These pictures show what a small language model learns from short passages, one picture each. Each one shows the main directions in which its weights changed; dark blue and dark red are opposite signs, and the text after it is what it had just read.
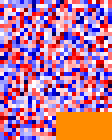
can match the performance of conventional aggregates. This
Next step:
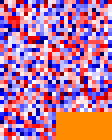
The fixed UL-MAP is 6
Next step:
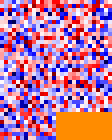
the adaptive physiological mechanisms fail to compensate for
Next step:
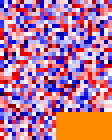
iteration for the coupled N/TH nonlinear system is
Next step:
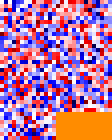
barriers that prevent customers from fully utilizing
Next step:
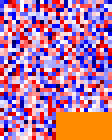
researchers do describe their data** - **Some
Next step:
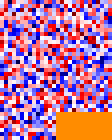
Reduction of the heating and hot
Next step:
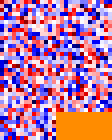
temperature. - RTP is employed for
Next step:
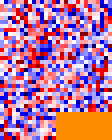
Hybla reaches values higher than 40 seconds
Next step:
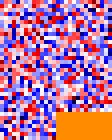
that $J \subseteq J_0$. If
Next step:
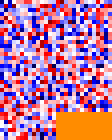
two very natural curvature functionals on $\cca$:
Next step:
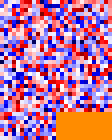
ведомства -
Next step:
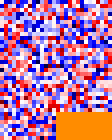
while the model contains information of inputs that are never
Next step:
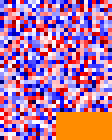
of its major structural components (bulge, thin
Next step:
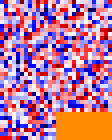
\tens B}(\xi)(b \tens
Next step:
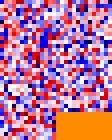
be used, and that is by introducing,
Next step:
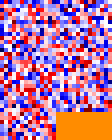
of data processed [2]. In general, Data
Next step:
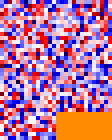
way to evaluate the latter is to compute the action of
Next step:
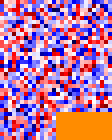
by mapping $1$ to some $0\neq
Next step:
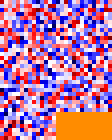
that for any $t<T^\varepsilon$, we
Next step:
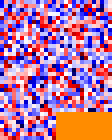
and maintaining local collective agency through their
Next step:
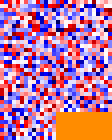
There exists exactly $23$ $4$-dimensional
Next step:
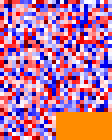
transistor size is twice or three times
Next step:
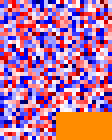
components. We also obtain Assertion (b)
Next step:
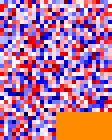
excessive grazing of these areas after hay
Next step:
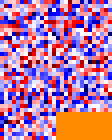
different choice simply changes the starting permutation in the top
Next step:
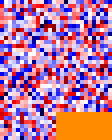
collection. Etymology: The name of the
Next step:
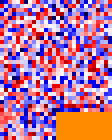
*Myrmica pelops*
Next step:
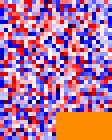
$a_{ijkl}=0.$ By computation,
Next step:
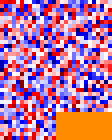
and foster the sustainable development of agriculture.
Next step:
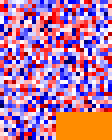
by complex curves, the flow of the extended vector field
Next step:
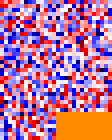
disorders are the most prevalent
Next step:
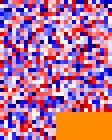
\noindent {\bf Theorem 1.1.} {\it
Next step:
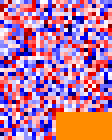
corresponding Euler-Lagrangian equation:
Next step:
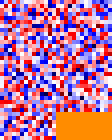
sets $(A_n)_n$ in $\mathcal
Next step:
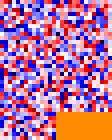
Obese PersonsNeha¹,
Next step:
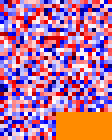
Electromagnetic coupling term, we have proven the
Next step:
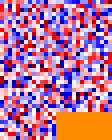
this paper, we offer an overview of the
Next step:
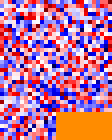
explaining how ideas arise. For instance, within the
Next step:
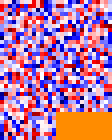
not for all the types of applications. The reason for
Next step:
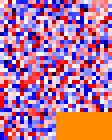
to melting points that exceed 3000°C
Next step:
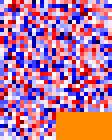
of 3.41%, obtained by the respondents with low
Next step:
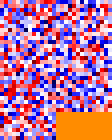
as a fraction of the 24-hour trading
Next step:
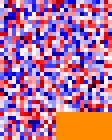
INTRODUCTION As the bus is
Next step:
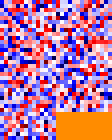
in the combination of static/dynamic *ab
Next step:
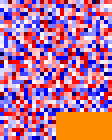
research. Although it is not very useful for outlier
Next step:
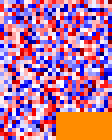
\textbf{5.} In conclusion we prove the following
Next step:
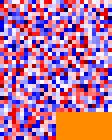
[7] MA Durrani, I
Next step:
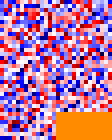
We have reviewed some of the Clustering
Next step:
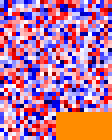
$Q$ is a quiver and $I$
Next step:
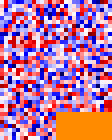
availability All of the data that support the findings of this
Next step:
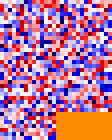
Real-world image retrieval systems
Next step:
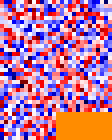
in a given quadtree (resp.
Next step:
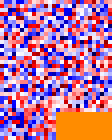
solutions for initial value problems for semilinear
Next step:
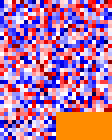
not significant, at the end of pregnancy there
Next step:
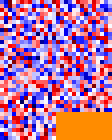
privacy - **Privacy protections (energy
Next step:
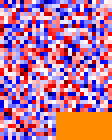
does not change the first letter. Now, the word
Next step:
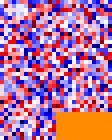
for all $i \in I^-,j
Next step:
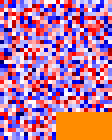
elliptic SF₆ gas cylinder initially
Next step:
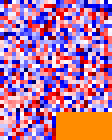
- k(\varepsilon + \gamma)n - 1
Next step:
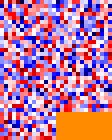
was proposed by Kern in [5].
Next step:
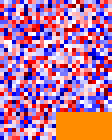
Writing $\alpha=\sum_j
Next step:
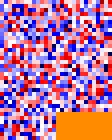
The two variations of the system considered here are defined with
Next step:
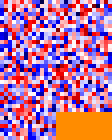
What subject do you like the most, and what exactly
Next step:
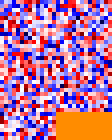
Transformation corpus into a fundamental core of environmental
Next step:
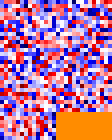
the relations \eqref{OSP}, one readily
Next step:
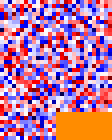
Slovene intonation units by rules,
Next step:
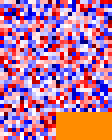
$2 \times 2 \times z$ be a
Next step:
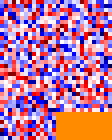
is achieving ultra-low-power
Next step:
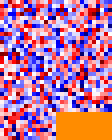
p < 0.05 Social related stressors 190
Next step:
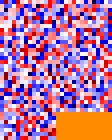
of nonminimal congruence is not
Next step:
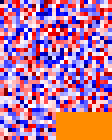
consequences of Covid-19; and 3)
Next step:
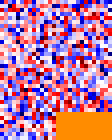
studying the simplest possible construction: balls.
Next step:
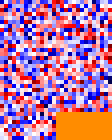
The swelling started spontaneously without any
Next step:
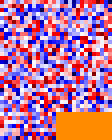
style="list-style-type: none">
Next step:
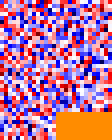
interfacial composition of calcium, and,
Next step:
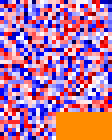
impacted area leaves evidences of degradation on the
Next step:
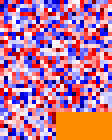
technical-organizational and content-related concerns.
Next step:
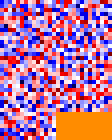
Compounds such as quercetin,
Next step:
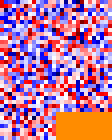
with this project from the beginning. Moreover, the Research
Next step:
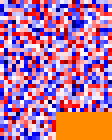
and a photoperiod of 14 L: 10 D
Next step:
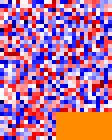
PDE, so that no initial condition is needed), and
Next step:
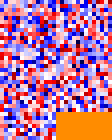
a particular case of a general construction: the direct image
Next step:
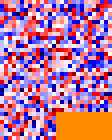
efficient result than other previous methods. The output will be
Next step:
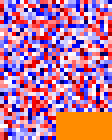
sans p\'eriode. La
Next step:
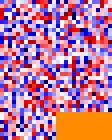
2-universal amongst bilinear bifunctors
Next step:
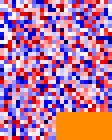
the generator of a prime ideal of norm 3 in
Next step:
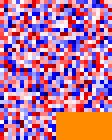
Flexible concrete uses less amounts of fiber generally
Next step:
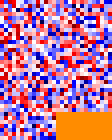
n}_\beta}}$ is determined by the relations
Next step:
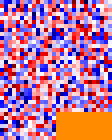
be obtained from $Q$ by applying a sequence of
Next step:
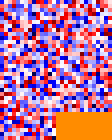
being a direct summand of any group $H
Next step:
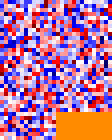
AND AQUAPONICS AS THE
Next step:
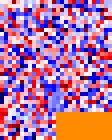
match theory from Putranto. The results of
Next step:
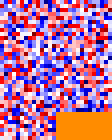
production of *ProSys* resulted in an
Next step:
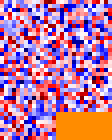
l'(z^{\varepsilon,+}) \varphi_x
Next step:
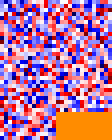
to the distress and ambiguity associated with
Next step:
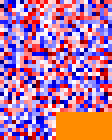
Moser, `Jacob's ladders
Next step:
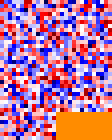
Marker-based tracking is achieved by physically
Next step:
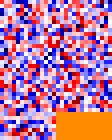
basalt fiber concrete has a good strain
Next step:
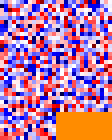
petroleum and related hydrocarbon
